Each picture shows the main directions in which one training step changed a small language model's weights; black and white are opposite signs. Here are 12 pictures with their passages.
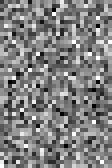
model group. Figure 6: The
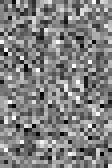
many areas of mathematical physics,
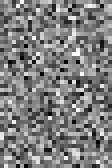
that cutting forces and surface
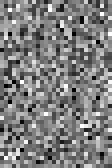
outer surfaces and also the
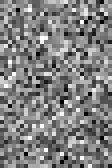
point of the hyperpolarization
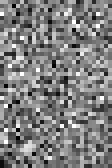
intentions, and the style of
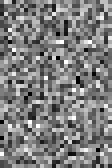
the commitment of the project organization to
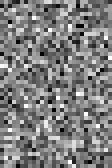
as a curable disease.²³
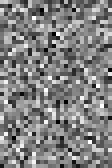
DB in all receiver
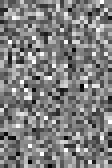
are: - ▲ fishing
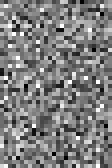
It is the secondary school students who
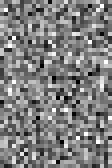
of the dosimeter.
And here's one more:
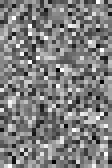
ecological approaches. Since
